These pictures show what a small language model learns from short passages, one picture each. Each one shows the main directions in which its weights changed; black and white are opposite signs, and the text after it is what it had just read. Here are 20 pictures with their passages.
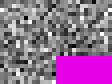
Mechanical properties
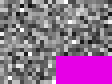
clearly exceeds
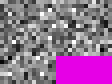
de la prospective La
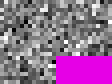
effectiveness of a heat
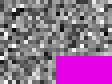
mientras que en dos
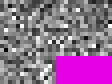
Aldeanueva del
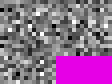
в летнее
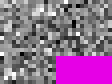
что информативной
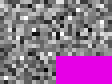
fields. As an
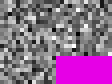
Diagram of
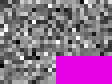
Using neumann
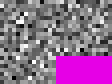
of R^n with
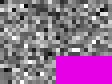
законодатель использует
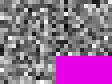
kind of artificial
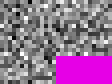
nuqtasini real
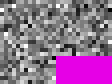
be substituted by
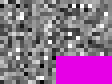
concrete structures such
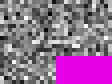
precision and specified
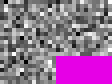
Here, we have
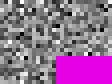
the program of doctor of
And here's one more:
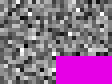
pollution caused by
